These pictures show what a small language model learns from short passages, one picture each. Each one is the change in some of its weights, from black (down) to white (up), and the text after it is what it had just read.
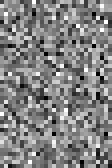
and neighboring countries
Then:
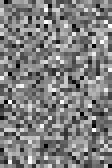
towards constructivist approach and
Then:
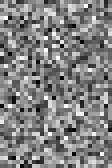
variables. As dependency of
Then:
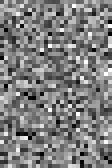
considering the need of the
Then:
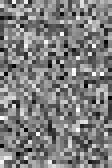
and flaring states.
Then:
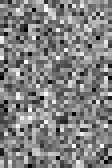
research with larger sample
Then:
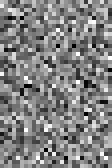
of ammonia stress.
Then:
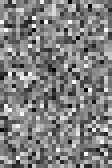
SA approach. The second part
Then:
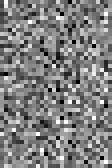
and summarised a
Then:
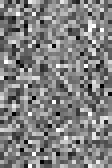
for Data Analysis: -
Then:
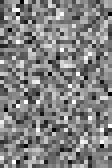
to Metropolitan and
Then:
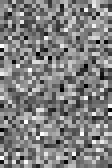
identify key capability gaps
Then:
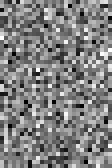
including but not limited to resources
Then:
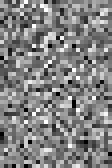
school facilities following planned
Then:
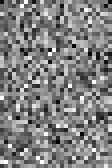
participants had pleasant
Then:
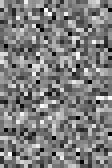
These two conditional probabilities are
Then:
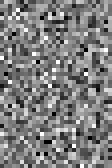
Contemporary scholars
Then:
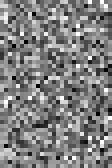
growing season is
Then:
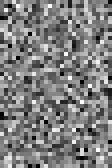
Rivers State University. These
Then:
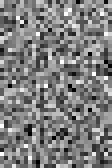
21, 22), a significant
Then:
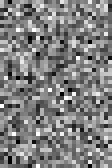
to the logarithmic
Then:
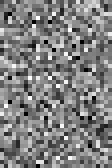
availability The data underlying this
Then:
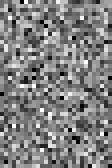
Euripidean tragic
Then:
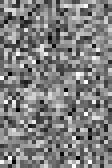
metrics. Section V
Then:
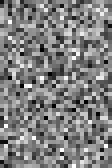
values of tensile modulus
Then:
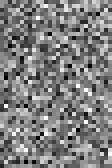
decide the goodness of the
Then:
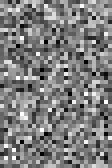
under the basis of considerable
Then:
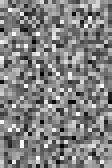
source of hydroxyl
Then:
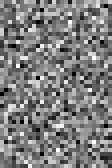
The main requirement for the
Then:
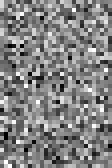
of Nigeria. The findings
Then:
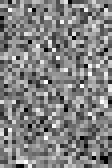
transformed into the world's
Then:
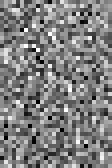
spectral work.
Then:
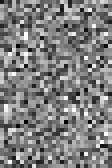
adopted for the study. The
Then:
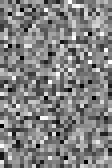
many more. Individual drugs
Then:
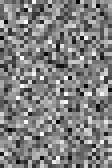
can lead the individual to experience a
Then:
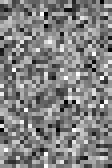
also gets increased. It was observed
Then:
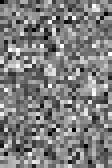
in the development of sodicity
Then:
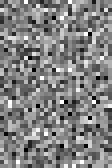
cycles. Fig.6:
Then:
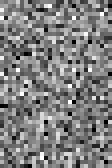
body flexibility test
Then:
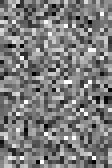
of Alabama.
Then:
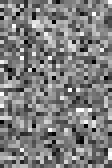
speed of calculating financial
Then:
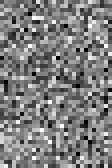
relevance for SDGs
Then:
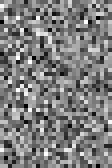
followings: Firstly,
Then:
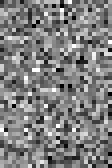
remnants as biodiversity
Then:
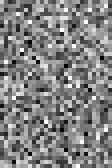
estimated to be $\leq
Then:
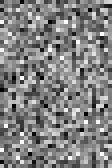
322 discrete element models
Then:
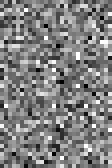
has been synthesised for the
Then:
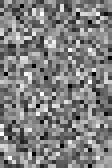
in; 2) shift all
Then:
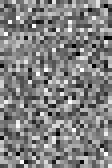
The objective of the Research
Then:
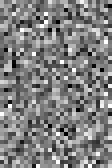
Experimentally, square
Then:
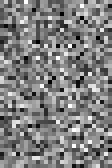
the temperature profile at retail level
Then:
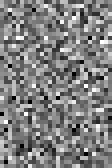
extraction solution, used for sample
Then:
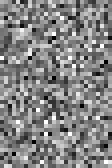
Activated Partial
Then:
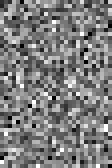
months. Mean age
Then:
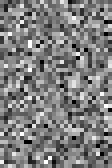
model, is designed to estimate
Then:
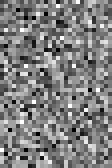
QD dispersion of
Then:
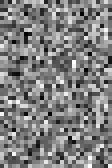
a clue that there are
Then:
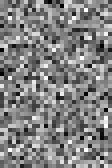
areas this is taken very
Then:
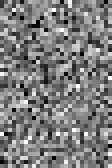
constants; $\sigma
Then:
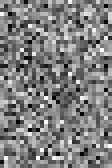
decorated mostly by
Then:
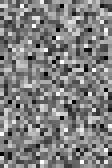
major reasons consumers are
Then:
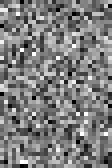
indicating when the posterior
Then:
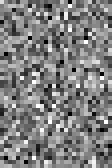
results per individual Paginate
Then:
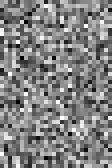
decision making approach each tool
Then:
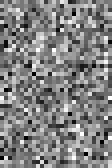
mass is preserved in an
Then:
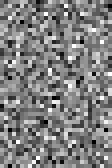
successfully, but relatively
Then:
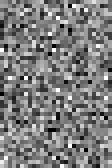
particularly in modular learning
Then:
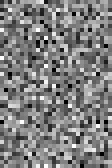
a high blood pressure in
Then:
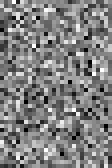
while. Some facilities are
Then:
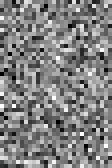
Neither of the above
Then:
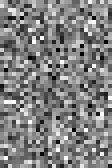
of a large device for the
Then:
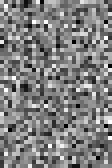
gumid - watery,
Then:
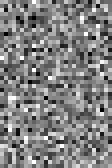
Generation Integrated
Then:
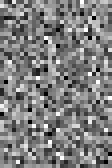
and international publications with an
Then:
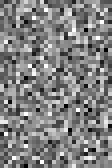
study conducted by Nasreen on
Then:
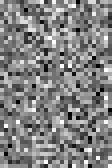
that the physicochemical properties
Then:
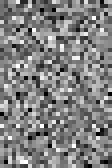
beings and the connectedness with
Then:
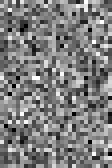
distributed random
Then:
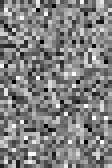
and least correlated component
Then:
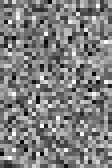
X. The intersection of any
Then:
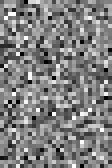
and Robert J.
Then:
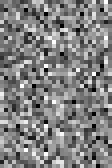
that each use case is not
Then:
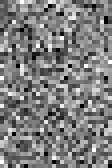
restaurants offer
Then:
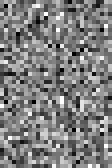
and neck cancer
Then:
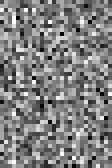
In the present study, 75%
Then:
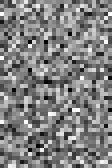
were subjected to molecular
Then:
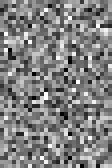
Maternal Health Realities
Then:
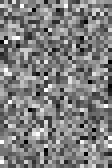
scientists, representatives
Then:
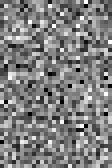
disorders in clinical
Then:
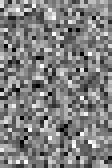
in other country around the
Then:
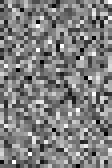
can be used to explore the
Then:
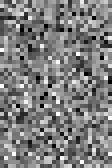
and certifications whose
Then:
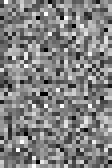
have staked the required
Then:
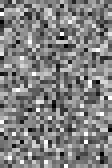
was one of the key solutions to
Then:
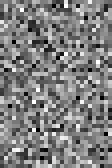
share resources - **Grow**
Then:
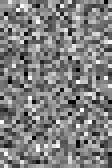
refer to how a society
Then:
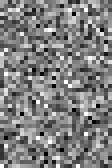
slightly raised;
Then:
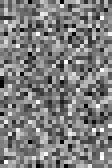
helps to run activities in the
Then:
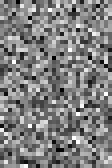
the formation of the Polar
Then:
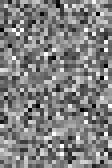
accurate identification of
